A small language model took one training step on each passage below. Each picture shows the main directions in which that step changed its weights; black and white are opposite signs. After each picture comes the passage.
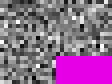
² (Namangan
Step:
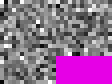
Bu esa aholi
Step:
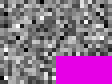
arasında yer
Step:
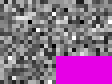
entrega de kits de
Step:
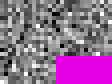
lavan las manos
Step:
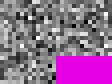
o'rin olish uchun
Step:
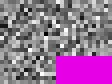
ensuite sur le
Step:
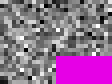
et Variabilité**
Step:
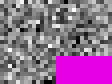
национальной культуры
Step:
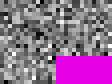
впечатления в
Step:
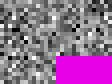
uchun keng imkoniyat
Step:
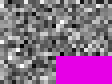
projektu poza
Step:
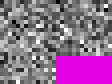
fournir les
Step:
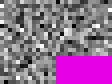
sólido que
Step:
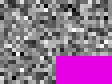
de la universidad,
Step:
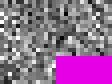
bu nedenle her
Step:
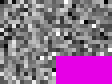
servicio de las
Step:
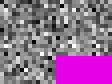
що потребує
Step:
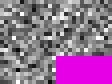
ressaltam a
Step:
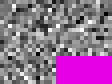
va terapiyasi.
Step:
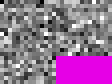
and Methods in
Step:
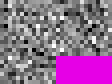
proverbial wit
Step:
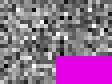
De basis van deze
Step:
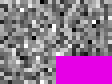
на який було
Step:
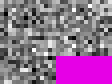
natijasida biz
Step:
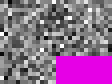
that are s s also
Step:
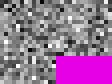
the following
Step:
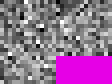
pronunciado sobre
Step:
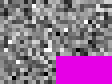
nascimento da literatura,
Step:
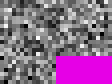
faoliyati o'ziga
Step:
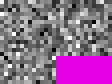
на засадах
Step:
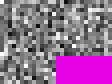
con el curso de
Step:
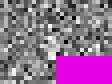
decisão vinculante
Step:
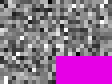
desenvolvimento da problemática da
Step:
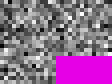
"lojë", por
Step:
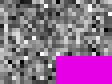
J. et al.
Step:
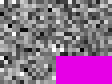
swasta? 5
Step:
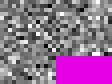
life, and the
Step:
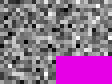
133 miljoen in
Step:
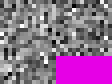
financial literacy,
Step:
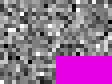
of the reptiles
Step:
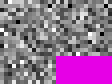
named after
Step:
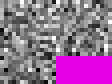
y a las unidades de
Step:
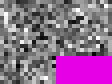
ekonomik problemlerin
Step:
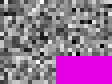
do perfilamento racial
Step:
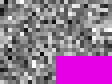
ushlab ol, deb
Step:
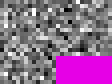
va bunda natija
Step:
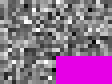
(†) por su
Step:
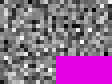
зокрема її
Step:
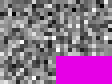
yang diajukan dalam
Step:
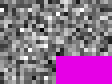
Otro estudio es
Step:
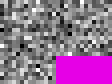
portret; b)
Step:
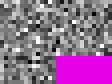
qilish imkoniyati. -
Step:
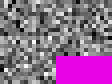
muhim pragmatik
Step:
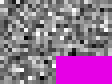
yang berpotensi
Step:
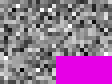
подготовленности у
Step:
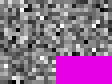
της γρίπης των
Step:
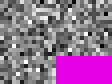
MODO DE SER
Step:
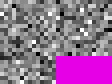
fim do regime
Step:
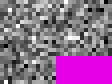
condiciones materiales
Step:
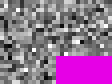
o protagonismo dos
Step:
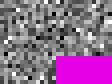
Specific normative
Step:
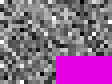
что делать?.
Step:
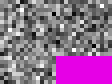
R, Dash S.
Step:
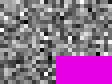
sobre componentes de la
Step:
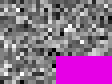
offenders in
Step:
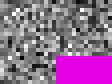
family education,
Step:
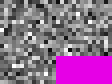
в рамках
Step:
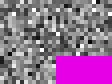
los resultados observados en las
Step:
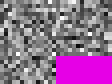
bo'yicha ishlar
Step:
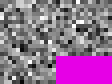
şekil bu
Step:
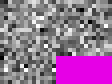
geht, ob eine
